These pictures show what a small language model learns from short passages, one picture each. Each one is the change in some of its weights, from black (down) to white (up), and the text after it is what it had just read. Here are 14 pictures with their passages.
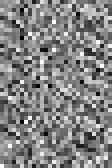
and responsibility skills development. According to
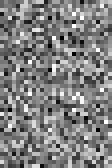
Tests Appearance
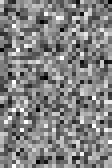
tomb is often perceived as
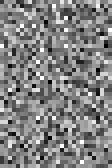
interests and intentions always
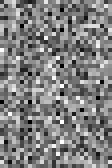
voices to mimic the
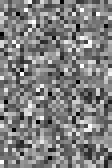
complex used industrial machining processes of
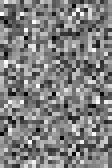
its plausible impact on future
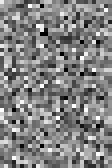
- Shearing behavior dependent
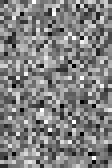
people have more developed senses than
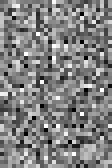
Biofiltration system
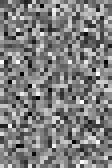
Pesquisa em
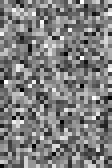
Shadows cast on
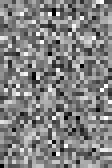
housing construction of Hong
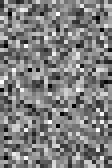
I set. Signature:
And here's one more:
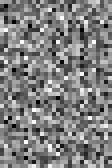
pure MC-LR
